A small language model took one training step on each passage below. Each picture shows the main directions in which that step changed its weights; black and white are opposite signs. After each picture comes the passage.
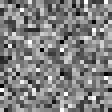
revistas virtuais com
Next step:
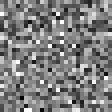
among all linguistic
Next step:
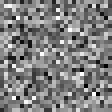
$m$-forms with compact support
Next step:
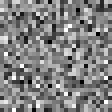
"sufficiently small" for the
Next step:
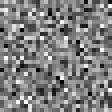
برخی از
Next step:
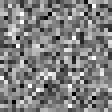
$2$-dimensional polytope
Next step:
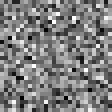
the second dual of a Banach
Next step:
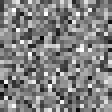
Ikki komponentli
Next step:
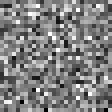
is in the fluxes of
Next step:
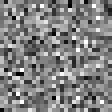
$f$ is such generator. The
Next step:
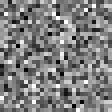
$n$-element generating
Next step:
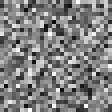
sono presenti anche nel
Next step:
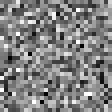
the lubricating layer between
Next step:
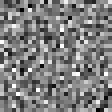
schr\"{o}dinger system
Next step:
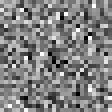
B, AB = A \text{ and
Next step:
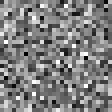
in the Gradshteyn and
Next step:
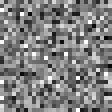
be the set of overpartitions of
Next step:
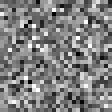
the bound in Theorem 1, we get for
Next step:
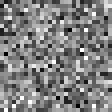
clearly localising and by the
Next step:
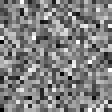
\cdot d_{ch} \cdot
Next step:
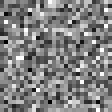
importantes del “racismo
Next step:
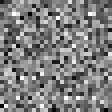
$h$-vectors for this pair
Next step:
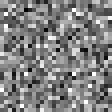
concentration of measurements of
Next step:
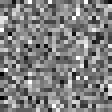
due to the simple pole along
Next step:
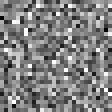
structures and correlate the elements
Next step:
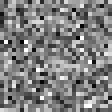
not $=0$; hence
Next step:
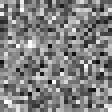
$\phi$ while in the present
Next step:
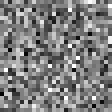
is lower triangular (since
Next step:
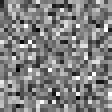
2-parameter subgroup.
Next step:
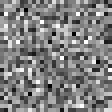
0<x \leq \kappa.
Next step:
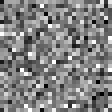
Sababi ko'plab
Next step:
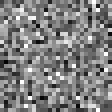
Alegre: Artmed,
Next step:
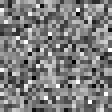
adjacent nodes of which one
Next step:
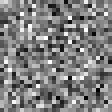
toping va bir oz noaniq
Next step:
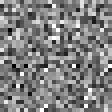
failed to find any such
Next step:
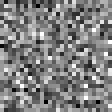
projeto de túmulo
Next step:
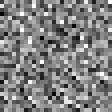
Phys. \textbf{26}
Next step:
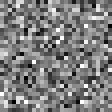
hata oranı %13
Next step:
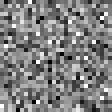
to the disappearance of
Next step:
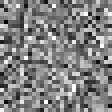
solution to the following *conditional
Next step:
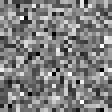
è stato applicato a
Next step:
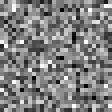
by the definition of $n_x$,
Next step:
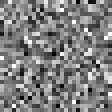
наличие пустул,
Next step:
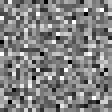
Leeb (BOKU):
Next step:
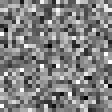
які також були
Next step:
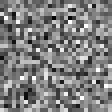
dengan lebih menarik
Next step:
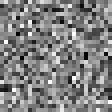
pode ser ilustrado
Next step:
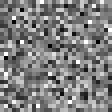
radu će biti
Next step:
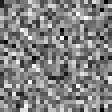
methods for selecting vales
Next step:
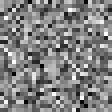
leaf, with some constraints
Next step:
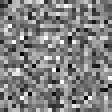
Este gravamen puede
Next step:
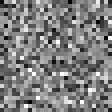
cells, we need the following
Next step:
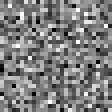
this expectation is true and
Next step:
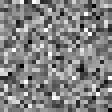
каскадов, что
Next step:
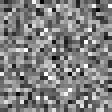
Демонтаж қилиш
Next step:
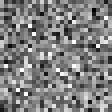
Leaving the Population Out
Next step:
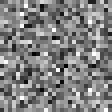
obtain a realization and we do not need
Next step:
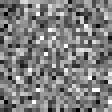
infinity. Let $\delta$ be the
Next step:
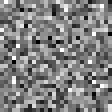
aniq maqsad mazmun
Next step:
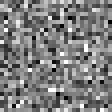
between $\mc G_{0}$ and
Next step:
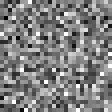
quantity of interest to be
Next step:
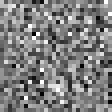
Porto Rico; Mestra
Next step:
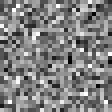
o país de origem do
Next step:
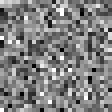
\node (f2) at
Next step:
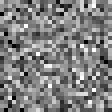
example, with $S$ a
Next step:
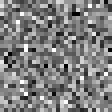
at protecting women in
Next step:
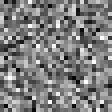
mean convex way. Then to
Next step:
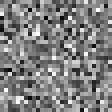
example, the Catalan number
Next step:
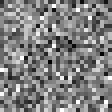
delle applicazioni di
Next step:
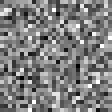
respectively. These bounds can be
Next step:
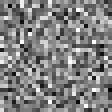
the initial polytope. Hence
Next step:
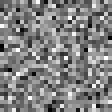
(б), сув устида
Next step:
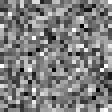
у неправильній
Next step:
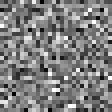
Емпатія —
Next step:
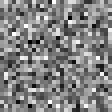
saw the publication of
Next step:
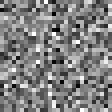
jurnalda maqolalar chop
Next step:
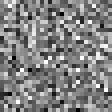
to equation (\ref{equ11}), letting
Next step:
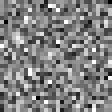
of a week, see Fig.
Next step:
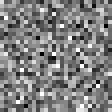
so'zi o'rniga
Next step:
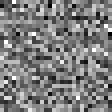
ruhiy zo‘riqish
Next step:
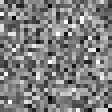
NHÂN TẠO
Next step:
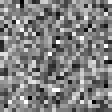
раскрытие в
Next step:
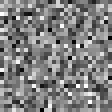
aplicación de la teoría de
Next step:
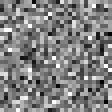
odaklı bir bakış
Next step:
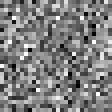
и профессиональными
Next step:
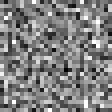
Както беше
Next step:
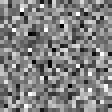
differentiation to estimate the matrix
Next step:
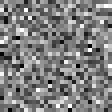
it will always remain possible
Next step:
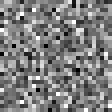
\item The cohomology group
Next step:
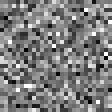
gullashni boshlanishi
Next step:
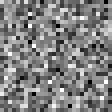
of Ergonomics*,
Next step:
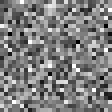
роки до відновлення,
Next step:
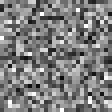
lagi dosis yang tinggi
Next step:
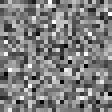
ustuvor yo'nalishlari
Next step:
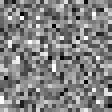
stabilization was applied to
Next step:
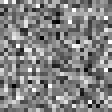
of the main result. \bigskip
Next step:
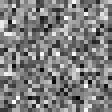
J. Mey tomonidan
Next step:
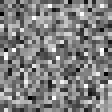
environment, but access to
